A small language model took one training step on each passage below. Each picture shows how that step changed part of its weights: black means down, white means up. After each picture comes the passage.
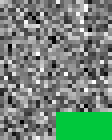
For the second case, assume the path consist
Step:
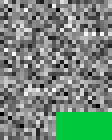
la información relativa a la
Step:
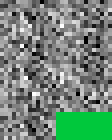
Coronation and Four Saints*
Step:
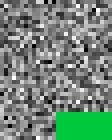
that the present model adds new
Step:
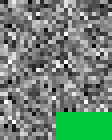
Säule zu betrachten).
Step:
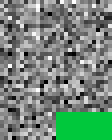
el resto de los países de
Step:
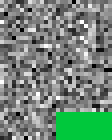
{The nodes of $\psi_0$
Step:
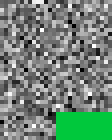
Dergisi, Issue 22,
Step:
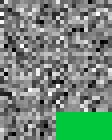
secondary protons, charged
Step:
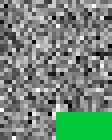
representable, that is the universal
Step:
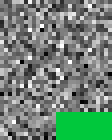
Officers (CISO) in
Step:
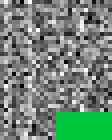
= \delta(yx)$. So $\delta
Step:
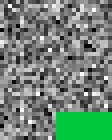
be intersection points of lines $AX$
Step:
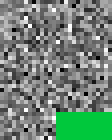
Let $k$ be maximal such that the
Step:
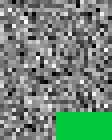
is of weight $-2$ for
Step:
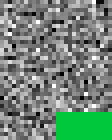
/ М. Шведова,
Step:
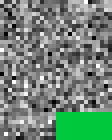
space in the low relative-velocity
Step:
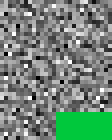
$F^{2m}$ at the point
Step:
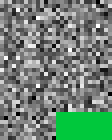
notice that the data image is
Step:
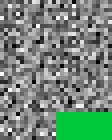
Economics of Science.
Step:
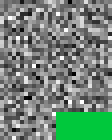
a vertex outside $F'$,
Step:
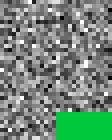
left segregating number, the right case
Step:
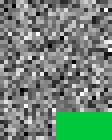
this state until shock break-out
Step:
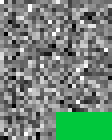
in the case of study, the spin density matrix
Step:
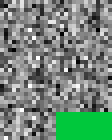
resonator intrinsic loss
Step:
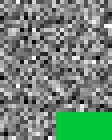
la carga la tenemos los
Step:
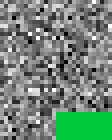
con similaire une base du module
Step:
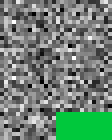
de Rusia acum o sută
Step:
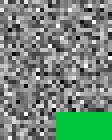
Inspé : depuis la loi du
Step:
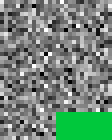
primera acepción como
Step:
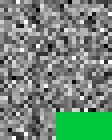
contain elements from only one class, but also
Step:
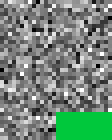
used to perform quantum simulation of
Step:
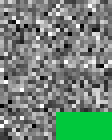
then decodes to generated density.
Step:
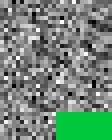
Z $ and $\eta (t)$ is
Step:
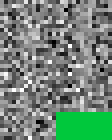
o'tkazishi kerak.
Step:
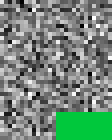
acting hyperbolically with
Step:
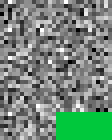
BF Lagrangian reads
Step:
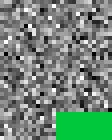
eigenvalue $\lambda$ (see
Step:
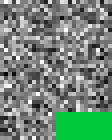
R \rightarrow [-r, r]$ is the
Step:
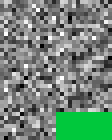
} \Gamma = \begin{pmatrix} 1
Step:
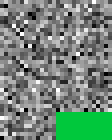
Jones index, and we determine
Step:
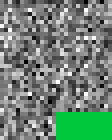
both CMIP6 projections and
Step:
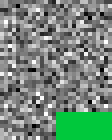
**Theorem 1** and the proposed
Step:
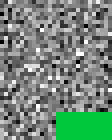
of augmented Lagrangian
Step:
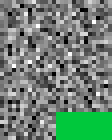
during training and validation and is
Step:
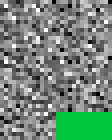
h):= \pmatrix{c}
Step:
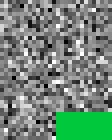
using dynamic time warping to
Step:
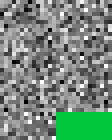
On consid\`ere l'action de
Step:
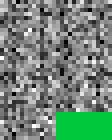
systems of functional-differential
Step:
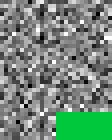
günümüz peyzaj
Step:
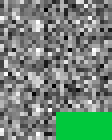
бобида батафсил
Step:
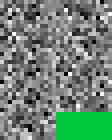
Cardy’s argument shows
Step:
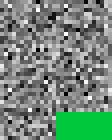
which can be expressed as a linear
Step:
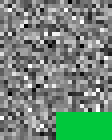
the cone $C(M)$ over
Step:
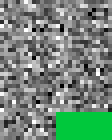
Theorem~\ref{thm_7}. For the
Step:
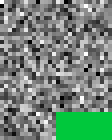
tree conditions . In Theorem 2.1,
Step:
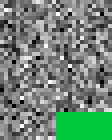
vessel, thus increasing its
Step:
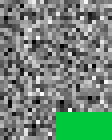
magnetic field, $T_{\rm
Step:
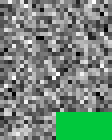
javoblari haqida
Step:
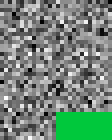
numerical results are compared with the
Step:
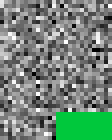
in a non conservative regime.
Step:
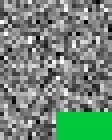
di repubblica e il suo
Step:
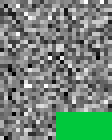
Euler characteristic $-2$.
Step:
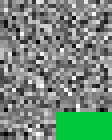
llevado por allí siempre me
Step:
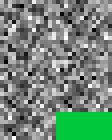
Boiko, M.F.
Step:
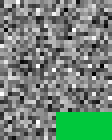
naklettiği şu
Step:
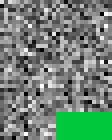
driven by a HS-LS
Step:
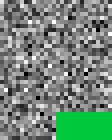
sinflarda ingliz
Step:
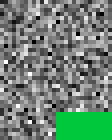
of $K$ volumes of
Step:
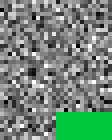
and the infimum is attained,
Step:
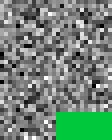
is to make some remarks on the
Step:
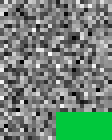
lugar correspondiente en las
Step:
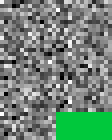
qayd etishicha,
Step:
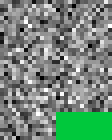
The spectral sequence $(E^k_{n,
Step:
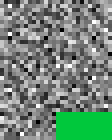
проводилось на
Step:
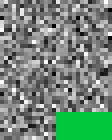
performed using the reactive
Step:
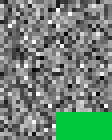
$f$ has split fibres at
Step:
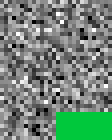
at $\bar{x}\in\dom
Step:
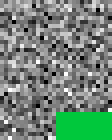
metodologiyani o'z
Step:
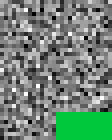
$y$ is not in the interior of a
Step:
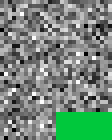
água e pontos de
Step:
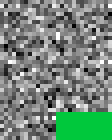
the thermodynamic relation,
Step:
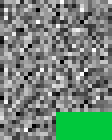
Für die Trennaufgabe
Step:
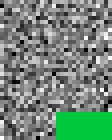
ou mais devagar, dependendo
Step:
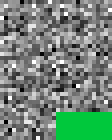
Balki shoir Abduvali
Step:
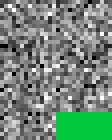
qualitativa, na qual foi
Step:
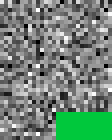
singularity disappears (since
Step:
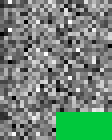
bo`lmaydi. Ayni
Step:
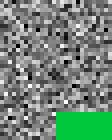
that describes the structure of all large
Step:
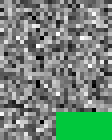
sense that at least one off the
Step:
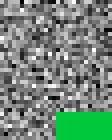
2.8 and normality of $\tau$.
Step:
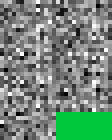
\] \section{Geodesics of
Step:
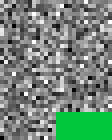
atmospheric effects --
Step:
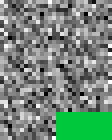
this optimization problem that considers three
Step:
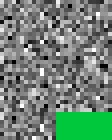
Colloary 3.1 and the
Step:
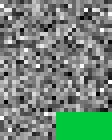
of one-motives of higher toric
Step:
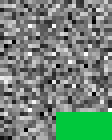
Олий таълим,
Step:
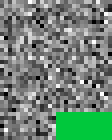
broadband wireless systems
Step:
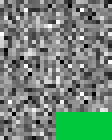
an increased magnitude in the
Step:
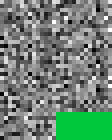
izlash -spirtli
